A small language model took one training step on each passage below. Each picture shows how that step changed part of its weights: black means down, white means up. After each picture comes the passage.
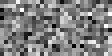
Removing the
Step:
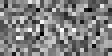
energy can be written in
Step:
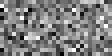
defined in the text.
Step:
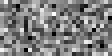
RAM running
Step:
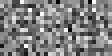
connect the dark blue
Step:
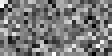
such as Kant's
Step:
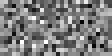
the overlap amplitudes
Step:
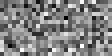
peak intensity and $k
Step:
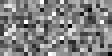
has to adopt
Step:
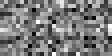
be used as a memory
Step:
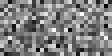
we explain the
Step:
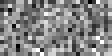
of the total (with
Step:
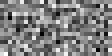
\circ & \circ
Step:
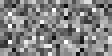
offset predictions on the
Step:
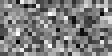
a magnetic field, higher
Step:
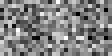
and effect of an operator
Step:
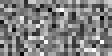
corrections to the total
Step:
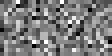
leading singularity of
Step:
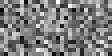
takes node and edge features
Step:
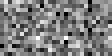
can be divided
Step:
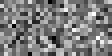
using the proximity
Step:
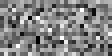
line flux required to calculate
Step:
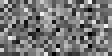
while the forward path
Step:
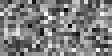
of generality we can
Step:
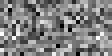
within the matrix.
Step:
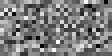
which we perturb to
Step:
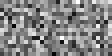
it is important to
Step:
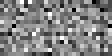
is exposed to
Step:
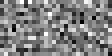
is published under the
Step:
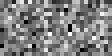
of the parts of
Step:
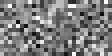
$\beta$, which we
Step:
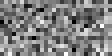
He, Song,
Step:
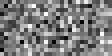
the magniture of
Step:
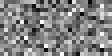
one of the following
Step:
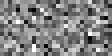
acknowledges support
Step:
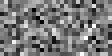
symmetric gauge has been used
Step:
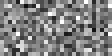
a frequency range that
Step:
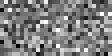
depends on two parameters:
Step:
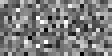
separate halo and
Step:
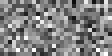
dissociation, one
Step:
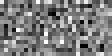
the left side axis of
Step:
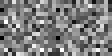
exist hard, physical
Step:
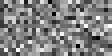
through photoionization
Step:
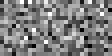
is determined by the
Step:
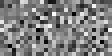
central spike associated
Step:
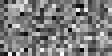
double the Haar
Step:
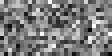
patients, and
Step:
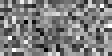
the four low-energy
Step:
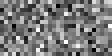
effects at interfaces
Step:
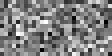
closed \\ \hline
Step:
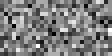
it however introduces different
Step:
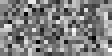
As for the field magnitude
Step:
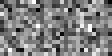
hydro+parton model
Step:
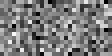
in one spatial dimension using
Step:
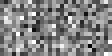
labeling function that
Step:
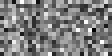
Not only the agreement
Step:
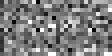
preserved on physical
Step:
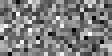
\noindent In addition,
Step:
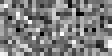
\sim {\cal
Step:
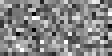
GPUs cross
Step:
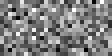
not adequate
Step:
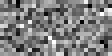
each experiment, shown in
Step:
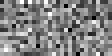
is that the total charge
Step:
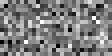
role in the nuclear
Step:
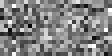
first kind and the
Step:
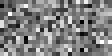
the two surfaces
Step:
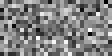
and light bands near
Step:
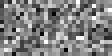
transit of an
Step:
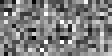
contrast of domain of
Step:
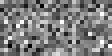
value of the emission measure
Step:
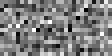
flow rate, the more
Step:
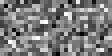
invalidate the corresponding
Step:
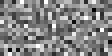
SuS is
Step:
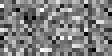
behavior with excitation energy
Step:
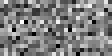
same regions as the
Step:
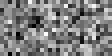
First, they have
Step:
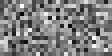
and stresses of
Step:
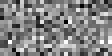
an offset from the
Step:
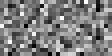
tension $%
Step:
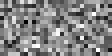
the three contributions $\lis
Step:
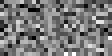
parton transverse momenta
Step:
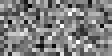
The above claim
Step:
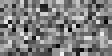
layer separates at the
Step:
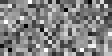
that $\tpl
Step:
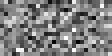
define the probability of finding
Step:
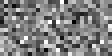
driver may therefore
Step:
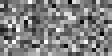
both the open dynamics of
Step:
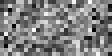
of hydrodynamic
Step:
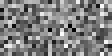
and rate for a
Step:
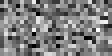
accepted as the
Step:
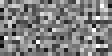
and its Curie
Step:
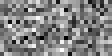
Set of indices
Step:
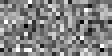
that situation the following
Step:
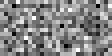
$$ As before $
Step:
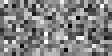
success rate of an
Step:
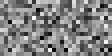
This study presents a
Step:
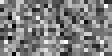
of complex-system dynamics
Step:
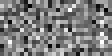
The modes on the domain
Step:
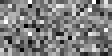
that human,
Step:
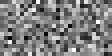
from calcium
